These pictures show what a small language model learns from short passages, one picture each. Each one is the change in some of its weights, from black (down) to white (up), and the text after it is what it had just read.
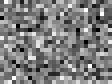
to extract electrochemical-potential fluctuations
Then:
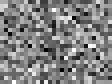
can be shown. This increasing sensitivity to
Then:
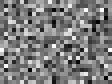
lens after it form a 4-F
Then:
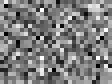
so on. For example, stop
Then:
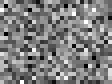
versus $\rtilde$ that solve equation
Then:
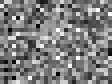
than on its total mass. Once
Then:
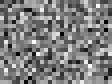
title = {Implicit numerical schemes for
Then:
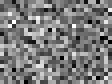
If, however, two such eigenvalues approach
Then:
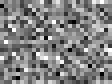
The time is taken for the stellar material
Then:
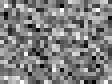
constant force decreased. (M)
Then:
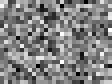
that is the Lagrangian in positions and velocities
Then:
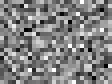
sequences provides one dot in each figure,
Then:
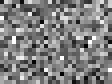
the ones trained on a single
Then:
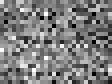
interpreted as a field theory on a
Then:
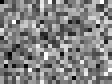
the left is for those GRBs
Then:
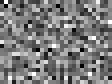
The following trace theorems of
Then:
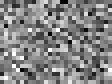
the Fermi energies of the leads, and
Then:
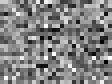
the position and proper motion by
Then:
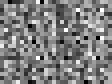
\\ \hline \end{tabular}
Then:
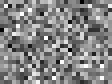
infrasound indicates the
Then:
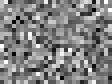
is produced outside the photosphere.
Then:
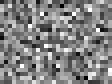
which fermion exchanges enter bring
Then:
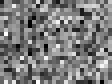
taking this survey, which public algorithms have
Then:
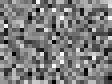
light curves. Our method accounts for
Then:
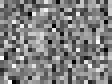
accordance with the Dirac delta
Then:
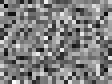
additional desirable feature that it allows
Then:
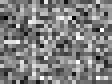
can only provide a little insight into
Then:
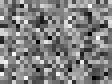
University, Jiulonghu
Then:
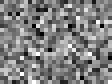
defined in \reff{eq:
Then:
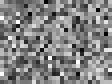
axion can therefore acquire both scalar and
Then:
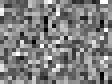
Orbital300 sample that have
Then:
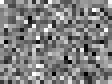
black hole mass. However, unlike
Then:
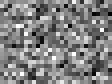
mass among all axisymmetric, vacuum,
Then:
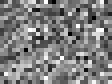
the Boussinesq hierarchy
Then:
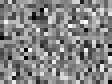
in the order /sh/ (black
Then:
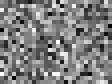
to generate a qualitative causal model
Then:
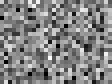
the overall rate at which mass flows from
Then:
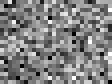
determined: \begin{itemize}
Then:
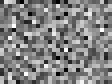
multiplied by the corrective factor
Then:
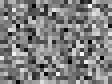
3 for four consecutive
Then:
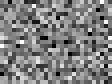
of our study may be affected by the
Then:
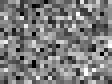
One central result of the square gradient theory
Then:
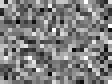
Mathematics \& Statistics,
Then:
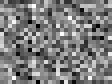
vector impurity on observables should not be
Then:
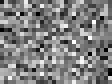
covariates which are unimportant
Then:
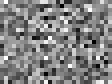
which is closely followed by the band structure
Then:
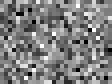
in a reference image space. }
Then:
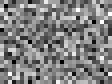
that considered the stochastic setting, the class
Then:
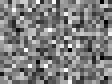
population of gamma-ray pulsars}
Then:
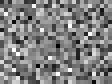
for target class detection versus false
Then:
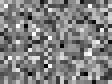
of atoms. Then during a growth of
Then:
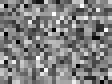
example of how our slicing algorithm
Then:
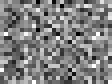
that although the powerful cold mode seems
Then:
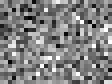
$c$-axis critical current density
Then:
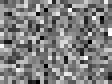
and host galaxy luminosities) will
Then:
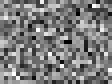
model which supports no Turing regime
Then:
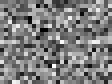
given above, for which branching ratios
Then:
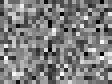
frequency shift} \subsection{Numerical
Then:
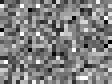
-- not yet statistically significant -- that
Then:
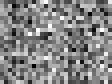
plane 50 μm above the base
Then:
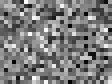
an inclusion was neglected in earlier works.
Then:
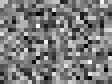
reentrant superconductivity have been observed
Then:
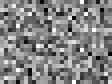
generically posses discontinuities at
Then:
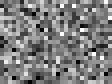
This work was supported by the
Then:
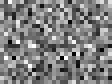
curve), respectively. In contrast with the
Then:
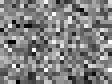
define the lattice on which the spins are
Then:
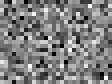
for $T_1$ in
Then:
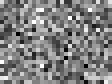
form $ \propto r \alpha
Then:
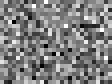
by the theoretical model are more prominent
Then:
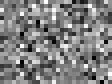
the basis of electron transfer from Si to
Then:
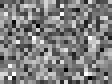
polypeptide, leading to
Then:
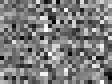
training datasets in standard supervised training
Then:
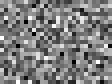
want to conclude this section with an interesting
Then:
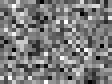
been supported by HPCI
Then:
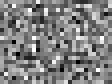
to incorporate the exchange-correlation
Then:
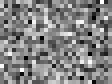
ice-ocean momentum transfer in
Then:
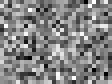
cloud diameter to increase, thereby maintaining
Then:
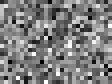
$V_Y$ Yukawa
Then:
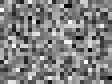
normalization constant. The choice of parameters employed
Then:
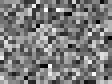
the available YN cross-section data
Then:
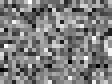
oscillator interactions the resulting dispersion force between these
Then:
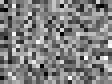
that when $S$ = 1 we
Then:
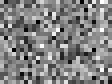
in detail in the the papers by
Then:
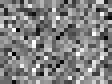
However, one can introduce a
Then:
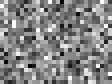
the probability that a vote cast
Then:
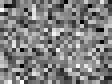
symbols are intrinsic \begin{align}
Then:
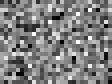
for the string configuration have to be considered
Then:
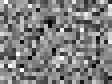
also holds. 4.c)
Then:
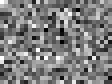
results. This calculation is illustrated by
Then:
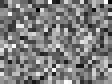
there are several questions not answered
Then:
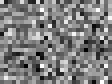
over the semi-infinite strip
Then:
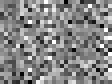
of the scattered light from the output
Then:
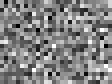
total spin along a row of vertical
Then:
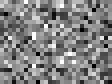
readings stabilize. The impact is
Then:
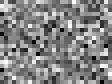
For an infection level of
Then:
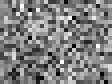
can be extracted from several books
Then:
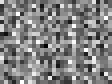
} \startdata Leading Wing
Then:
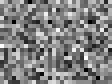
L. Andersen, L.
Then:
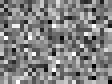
In Fig. 1, it is clear
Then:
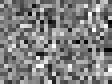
over a small feasible solution space.
